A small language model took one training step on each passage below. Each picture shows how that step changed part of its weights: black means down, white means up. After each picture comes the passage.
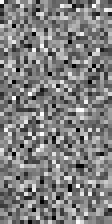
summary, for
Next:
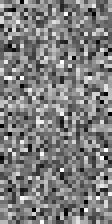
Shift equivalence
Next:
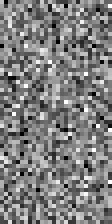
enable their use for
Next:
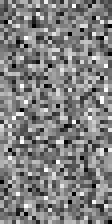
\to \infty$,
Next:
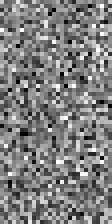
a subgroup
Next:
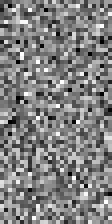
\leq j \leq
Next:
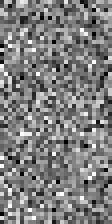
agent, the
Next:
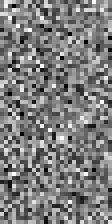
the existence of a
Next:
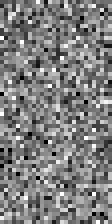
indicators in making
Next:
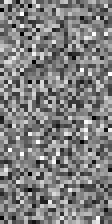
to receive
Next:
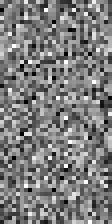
permissions 1
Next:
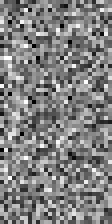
these Lemmas.
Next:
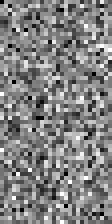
caching the
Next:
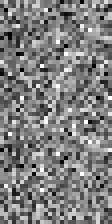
for welding
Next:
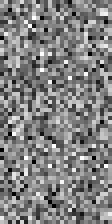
it is also possible to
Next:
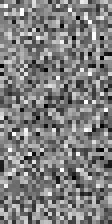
benefit to
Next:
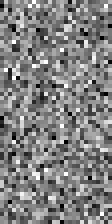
by analogy be
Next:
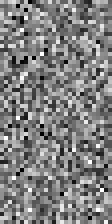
and $Y$, as
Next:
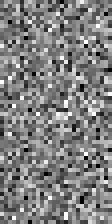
electric cars
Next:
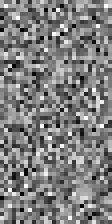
w$ that is
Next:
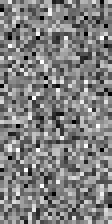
you can fly
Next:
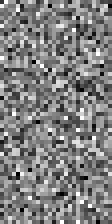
inversion of the
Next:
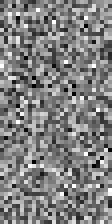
well as an interface
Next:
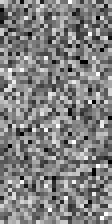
fills a part
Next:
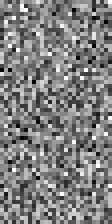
in other areas
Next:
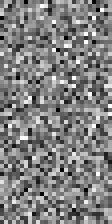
no other visual
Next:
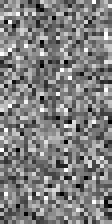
manifested in the
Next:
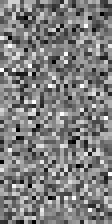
discussions. This
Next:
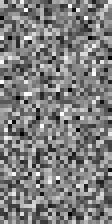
note that \[
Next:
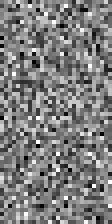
be approximated by the
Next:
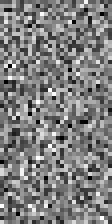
We note that the
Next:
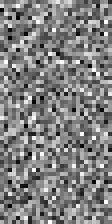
as glass,
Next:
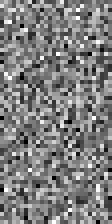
regression function
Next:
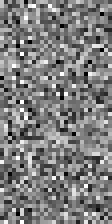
(HR) was
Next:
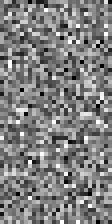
of the detail
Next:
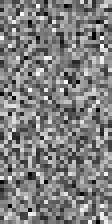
from Ref.\
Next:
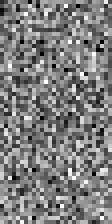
by the cohomology
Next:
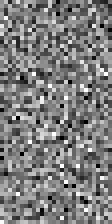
component of the
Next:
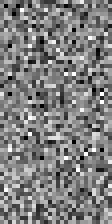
over half of
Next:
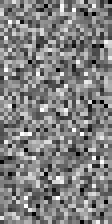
various regions,
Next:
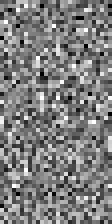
with maximum at
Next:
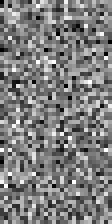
Choosing a
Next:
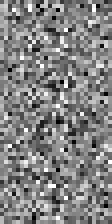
the Benguela
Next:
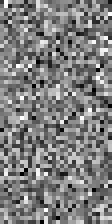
and define data access
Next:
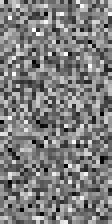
belong to a
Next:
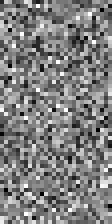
is there seems
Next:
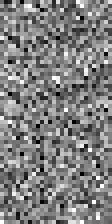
for example. After
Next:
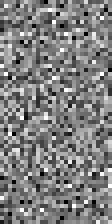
transfer is
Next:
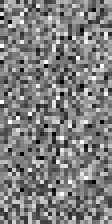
the character to the top
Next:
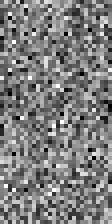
truss structure
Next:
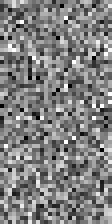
from Swedish
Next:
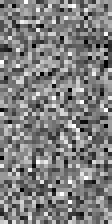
the sixth
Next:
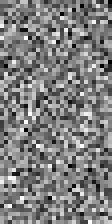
exists $v\in
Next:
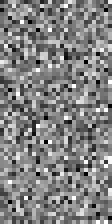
solution and a drop
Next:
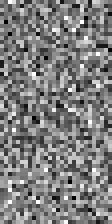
be a graph on the
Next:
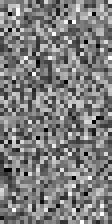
purpose. The
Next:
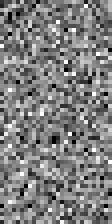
of a gate and
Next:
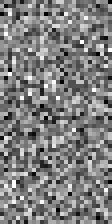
only one identity or
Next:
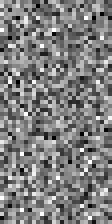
that genetic
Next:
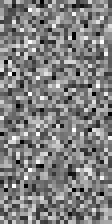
$, for some constant
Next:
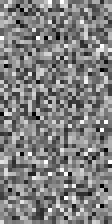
This kind of
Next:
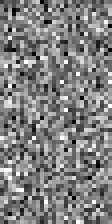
injective. Suppose
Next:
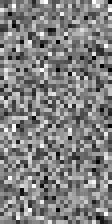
only if ${\rm
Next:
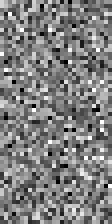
recovery of
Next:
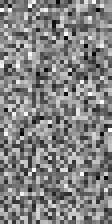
under study (for
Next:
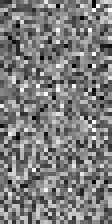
as strings,
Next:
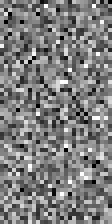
the system (25)
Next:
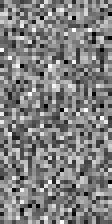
solely through the
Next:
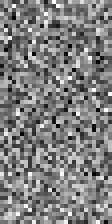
fact $\Si'$
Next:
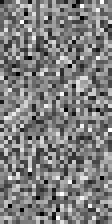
to the overall
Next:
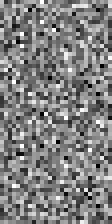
times for their
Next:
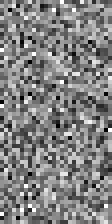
really define an
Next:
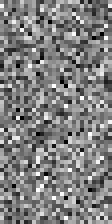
on the framed character
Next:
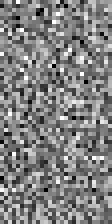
tractable yet
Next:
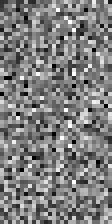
In the hybrid
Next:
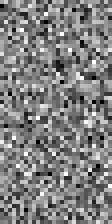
ecological impact
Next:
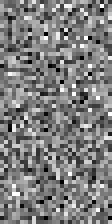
[9]. The following
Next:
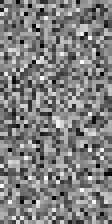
force that impacts
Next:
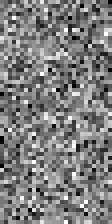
equipped with
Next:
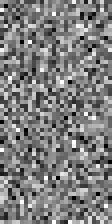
this study that has to
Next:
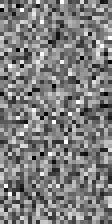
third law
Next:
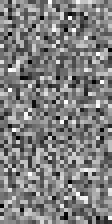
with a similarity
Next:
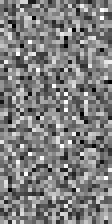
(University of
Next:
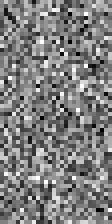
by weight*.
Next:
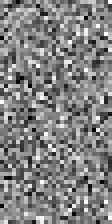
We define a generalization
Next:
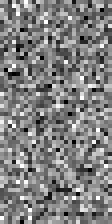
$\partial$ stands
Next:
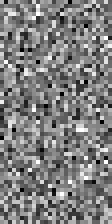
the unstable
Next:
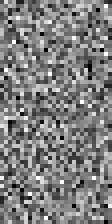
1st time to
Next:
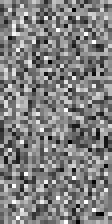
section proposes
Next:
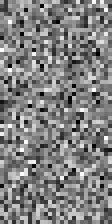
and thereby reverse
